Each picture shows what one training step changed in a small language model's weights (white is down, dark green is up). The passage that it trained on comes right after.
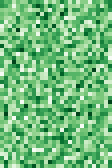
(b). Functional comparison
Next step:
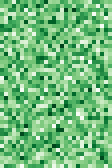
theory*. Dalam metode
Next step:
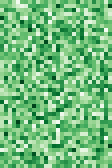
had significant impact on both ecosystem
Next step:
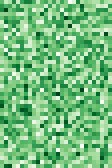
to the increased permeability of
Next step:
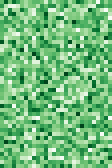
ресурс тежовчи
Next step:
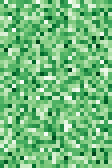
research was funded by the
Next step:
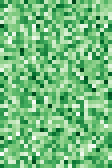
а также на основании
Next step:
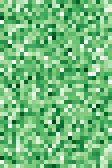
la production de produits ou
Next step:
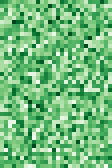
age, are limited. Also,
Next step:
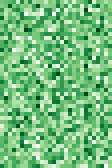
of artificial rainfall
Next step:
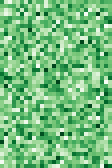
June 24). Portret u
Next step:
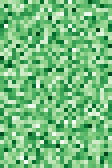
strong emotions led Lim
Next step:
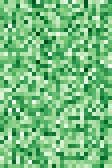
finalised use cases and requirements are
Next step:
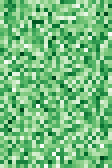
queen's relations with the
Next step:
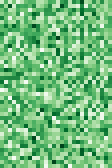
user group most often, followed by
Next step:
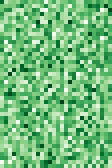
min bu yerda:
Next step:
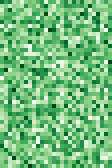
a professor of Tashkent
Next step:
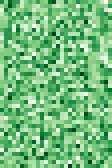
strategies in fostering student
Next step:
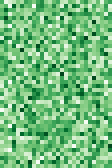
also notice occasional transition
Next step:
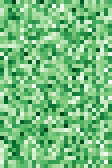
tegishli pedagogik
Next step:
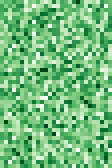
of 250 °C, which
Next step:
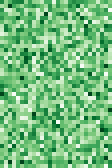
that the exposure of
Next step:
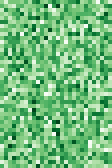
of analysis may provide useful insight
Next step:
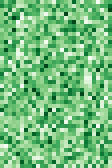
an academic appointment
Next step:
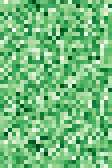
control and experimental got the same
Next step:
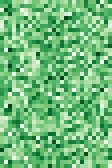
orqali o'quvchilar
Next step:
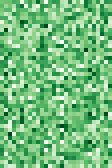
також є одними
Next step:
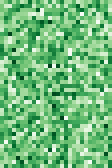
Sutures were removed on
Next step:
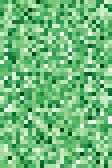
T. A, Manilov
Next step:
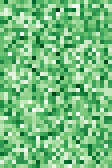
or management responsibilities with regard to
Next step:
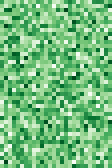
werden. Nachdem in den
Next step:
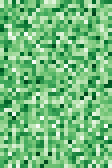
students about the infographics on the
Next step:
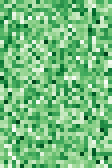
accordance with the engineers
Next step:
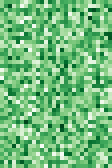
of bringing law only to the
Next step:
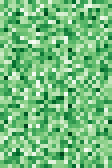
in Fig. 5. Fig. 5
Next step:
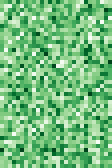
of modules in series for the
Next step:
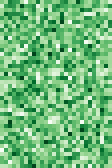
ve Mariotte'un
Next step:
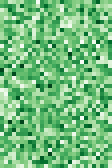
uso de linguagem
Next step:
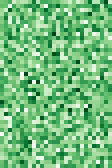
profound mastering of the
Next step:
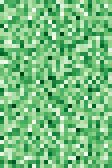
y a la construcción de la
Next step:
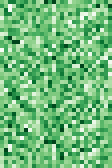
o'zini o'zi
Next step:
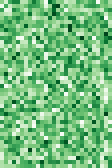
gibt mindestens
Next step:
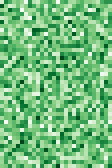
cycles, and variability in
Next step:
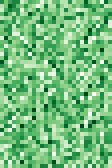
va undan ortiq
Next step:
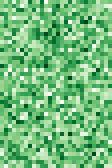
(meristematic tissue that
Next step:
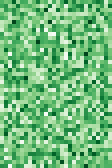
like activated carbon. This
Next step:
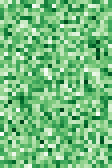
En raison de la place
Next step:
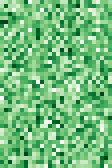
and implemented at the global level.
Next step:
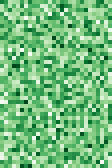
and 1 rpm show good
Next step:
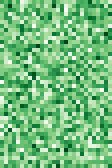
process of downloading data
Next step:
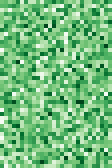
ishlashdi. Shu bilan
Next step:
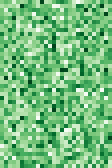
equipe, que vai
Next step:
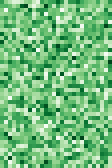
Experience Marco
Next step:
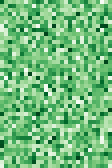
mumkin. Asarning har
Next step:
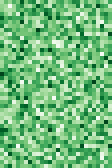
the OSC age. The
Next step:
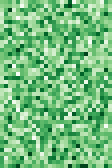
proposal for standardising
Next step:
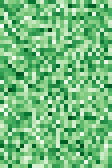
this study are consistent with those of
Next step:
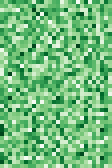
The various steps in the
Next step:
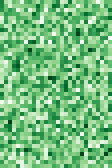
is virtually identical to
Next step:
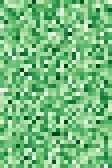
Results are shown in order to
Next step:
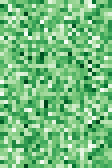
делятся на: -
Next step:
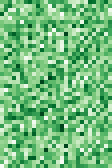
qo’llaniladi. Bu
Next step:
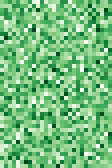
non essere unico in
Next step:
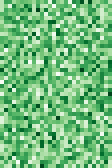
projelere yatırım
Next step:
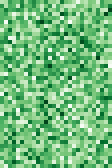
ao seu corpo, ou
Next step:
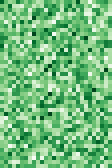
sustain hydrogen fusion in
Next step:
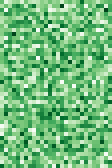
en vigor dicho
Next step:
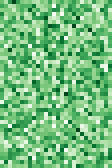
van de verbijzondering
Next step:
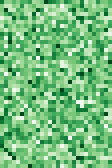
tezkor axborot
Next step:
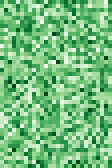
pastga osilgan,
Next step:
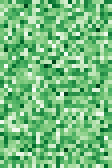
maintenance of devices and
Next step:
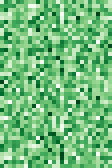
y la sociedad, así
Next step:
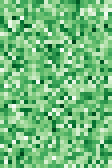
and inform people correctly.
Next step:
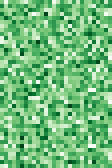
земли» (рис.
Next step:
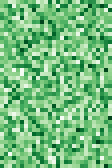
enervating process to human
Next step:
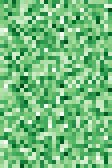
the equilibrium equations
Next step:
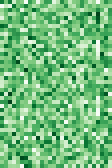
Milenio, la
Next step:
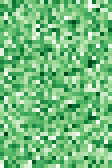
и греки, и
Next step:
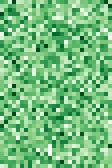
e o desenvolvimento do
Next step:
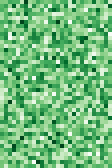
In the present study, the protective
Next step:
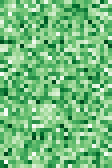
что все больше
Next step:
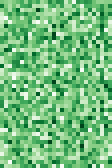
syllabus is an important
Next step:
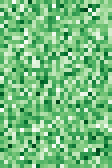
распределение их
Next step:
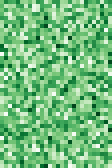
систем; поява
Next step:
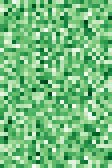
оширса бўладиган
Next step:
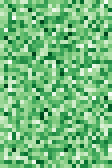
cho'zilish, (%)
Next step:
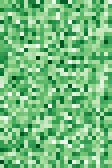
standard numerical results.
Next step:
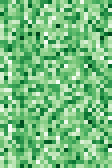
auf die einzelnen
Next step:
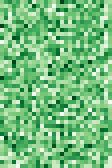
1930) and are very agile
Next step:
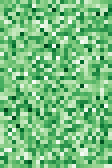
seus aliados no
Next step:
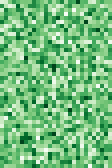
it came to light that
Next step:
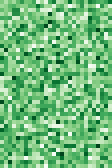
materials. It is lower in the
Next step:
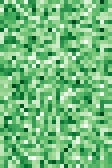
vücudun bu tür
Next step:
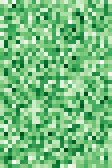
(indicated in orange)
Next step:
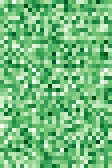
vigorous rooting,
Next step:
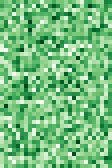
depth of the foundation is
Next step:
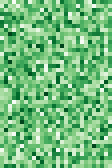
has worked for ITI
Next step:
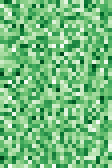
design practice, structural
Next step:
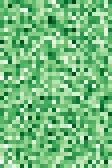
Management" dasturida
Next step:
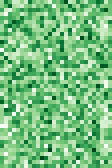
général et à la
